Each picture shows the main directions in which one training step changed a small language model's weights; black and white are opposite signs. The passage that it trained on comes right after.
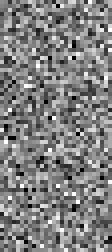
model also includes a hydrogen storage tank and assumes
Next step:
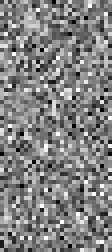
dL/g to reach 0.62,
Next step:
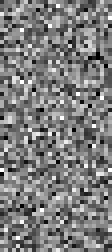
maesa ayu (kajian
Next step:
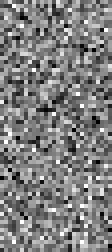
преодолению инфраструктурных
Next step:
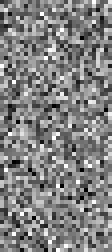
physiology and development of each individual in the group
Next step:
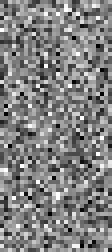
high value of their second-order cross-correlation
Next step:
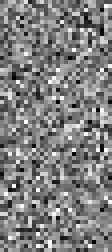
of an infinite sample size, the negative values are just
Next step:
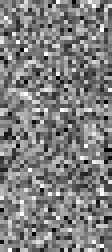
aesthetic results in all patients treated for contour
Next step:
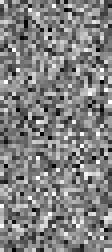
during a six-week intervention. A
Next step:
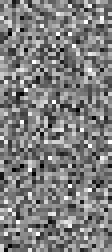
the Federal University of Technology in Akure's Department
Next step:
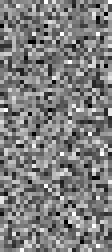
prima de seu labor é o Direito
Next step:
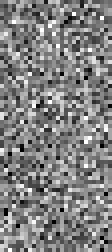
in the reservoirs, assuming that they
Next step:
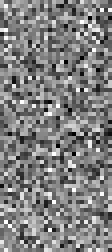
my home; and yet I cannot reject it or
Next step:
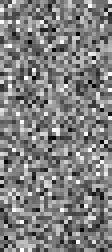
PARFENE, C. *Teorie
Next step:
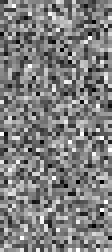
platformadan pastga sakrash SSC
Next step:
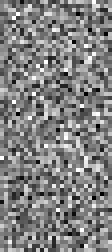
Infiniband network & 100~GB/s
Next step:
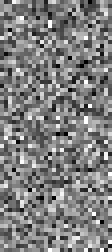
created to resemble the fluoroscopy image
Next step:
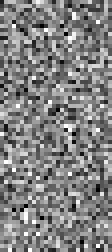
microphysical parameters, $\epsilon_B$,
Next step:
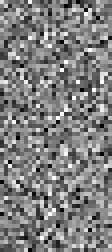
($P < 0.001$) with the duration, type
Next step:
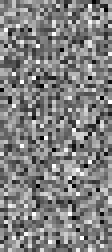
the connection of all these body-averaged parameters with
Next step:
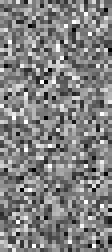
through observation, description, experimental investigation, and theoretical
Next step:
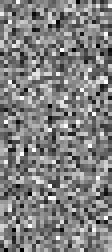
for Quick Drug Absorption Ketan
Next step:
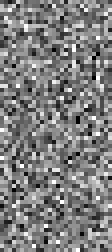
e da análise de um único
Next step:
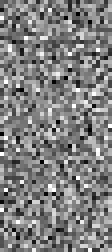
\emph{\bibinfo{journal}{Humanities and Social
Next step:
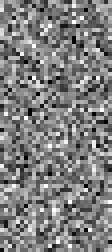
Village, Hayathnagar,
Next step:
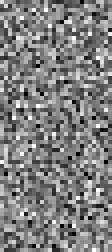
societal and public institutions. To this dimension
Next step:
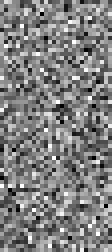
methanol and the oxidation of CO.
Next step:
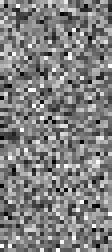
sampling and subject invitation strategies to data analysis topics
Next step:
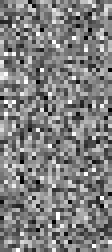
of these thermodynamic data. The effect of water
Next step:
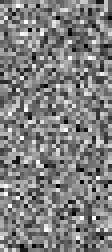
and resolving conflicts. These include proactive
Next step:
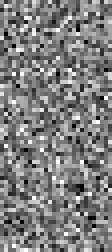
The rightmost panel shows a zoom on the spectral
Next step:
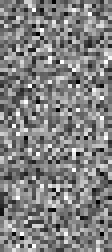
the bulk supernova makes the net polarization zero.
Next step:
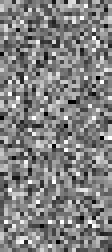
A figura do "Homo Sacer"
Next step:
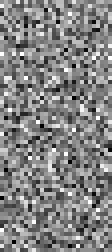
ishtirokimiz huquqiy va
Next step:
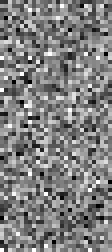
was the most efficient and effective recruiting channel.
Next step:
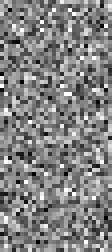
and steam-distilled to remove
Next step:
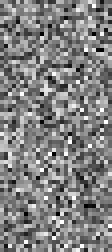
features, create milestones, etc. There are
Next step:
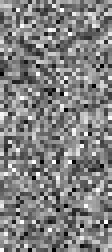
до меншого; 2) особі,
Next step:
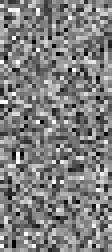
8 Каргина Т.С.
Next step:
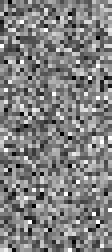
era escultor y su madre
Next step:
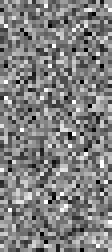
Department of Medicine, Comilla Medical
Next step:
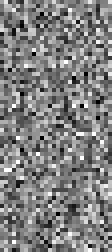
lepton multiplets are localized at the IR
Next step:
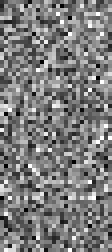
obligations, anti-corruption duties,
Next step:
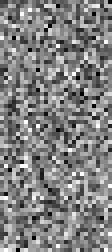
com o e caduco) e rimas
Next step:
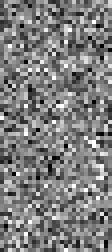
субъектом, сознательно
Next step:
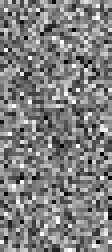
term $\sim x_2x_3$ with
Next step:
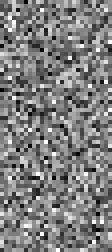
} \let\OLDthebibliography\thebibliography
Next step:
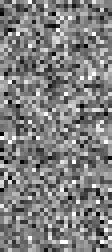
crítico. 4. Conclusões Com base nos
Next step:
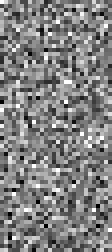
around the world, Greater Cairo Region
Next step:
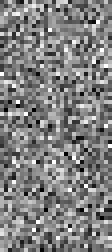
views of respondents on relationship between sexual abuse
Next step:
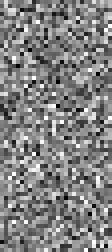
theoretical basis of recognizing and evaluating biological assets
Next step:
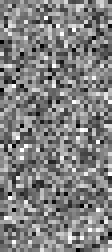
model has become a canonical paradigm for
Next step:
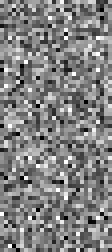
Торговые войны как форма
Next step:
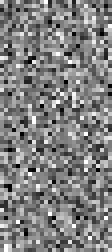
classifications of diabetes cover a variety of conditions
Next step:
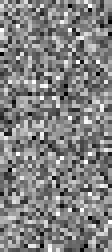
were ER-positive, but in the case of
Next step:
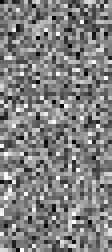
a long run relationship can be performed by comparing the estimated
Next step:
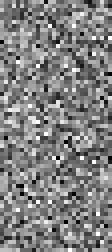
locus coeruleus; pupil size;
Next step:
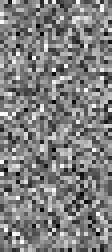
plants as prototypes. In particular,
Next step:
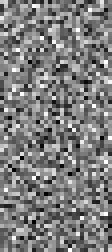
that it requires a finite time to build up the correlation between
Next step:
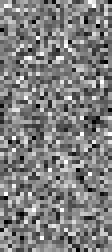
a modest $\mathcal{I}$, the solution becomes too
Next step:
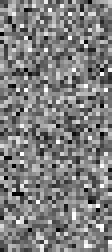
\alpha}{\rm Vol}\tens \extd
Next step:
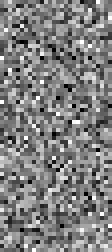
and (II) are not attacked by potassium
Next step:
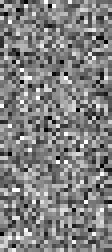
De rekeninghouder mag n.l.
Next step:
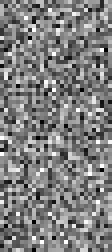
that was lacking any physical GCPs. One potential
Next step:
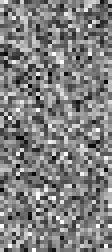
Abstract The purpose of this study was to identify the component
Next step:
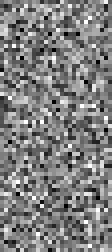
scale-height (in the case of 2010 where the
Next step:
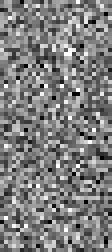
(off from medication) follow up in group B is
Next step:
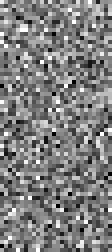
гг. вновь обострились
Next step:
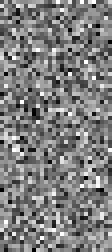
job descriptions and personalized interviews, while
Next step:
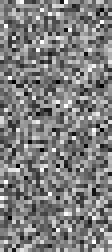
typical metallic nature for the perfectly ordered
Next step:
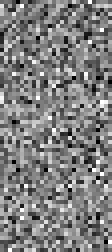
programmatically. Fig. 3. Energy
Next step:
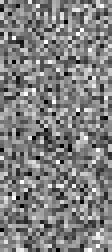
is used to trace the historical continuity of
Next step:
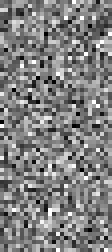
after he has explained the reasons for doing so and
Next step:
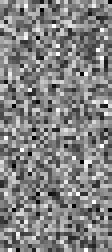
parameters}, of a two-dimensional material are essential observables
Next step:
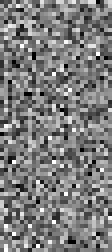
and discuss its outcome. The dataset under review,
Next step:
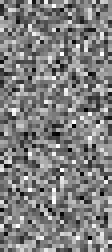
to the set of flag-dipoles in
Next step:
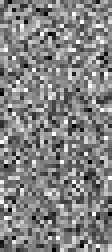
році були визнані як
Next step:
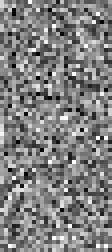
a weakly negative relationship. No linear correlation was found with
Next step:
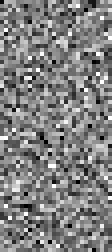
in-depth analysis of dipole moments
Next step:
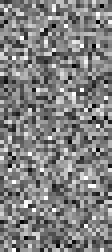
Kalit so‘zlar: bank
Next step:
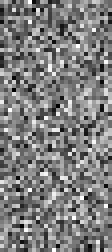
presence of infill therefore it is preferred. 2.
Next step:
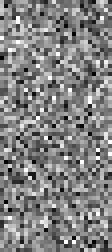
the corridor must be illuminated from
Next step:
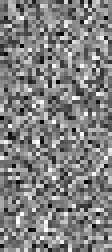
fractions carried by quark and antiquark respectively,
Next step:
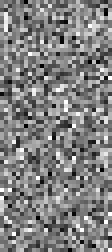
initiative, our toolbox has been modified
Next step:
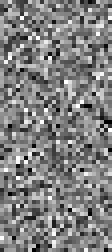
$\alpha$ and $\delta$ for different values of the
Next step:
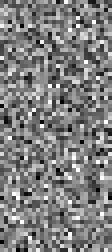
in addition to conducting research using broader literature sources,
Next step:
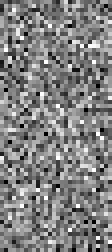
масаласи хорижий давлатлар ва
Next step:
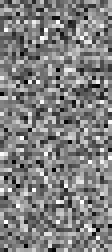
internet va mobil signal qamrovi
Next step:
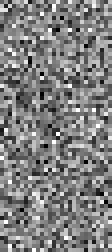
$k=1/2$ in the limit of large
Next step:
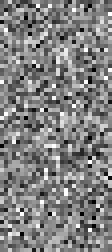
Culture, Science, and Sports, 2020),
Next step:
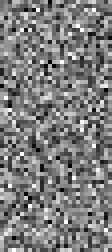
resonance relation of order $k$ if there exist
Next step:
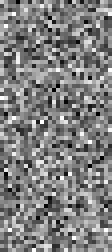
fractional derivatives into the diffusion equation the present paper will
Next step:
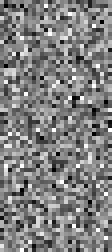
\cite% {FR}. In this case, the statistical
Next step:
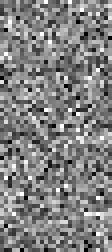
activity and persistent pain can negatively impact patients' overall
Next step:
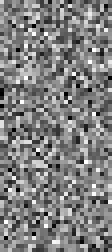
the lattice, e.g. by numerical simulations, are
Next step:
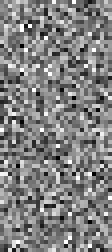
va suv resurslarining cheklanganligi,
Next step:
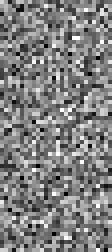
Sometimes our Shari'a is hundred percent
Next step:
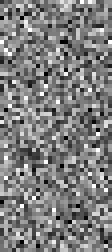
and training algorithm, Section 4 displays the simulation results,
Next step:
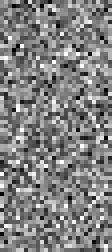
reduce both approximation loss and computational overhead. As discussed in
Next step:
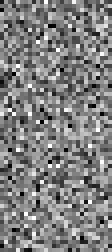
objective for treatment planning in radiation therapy
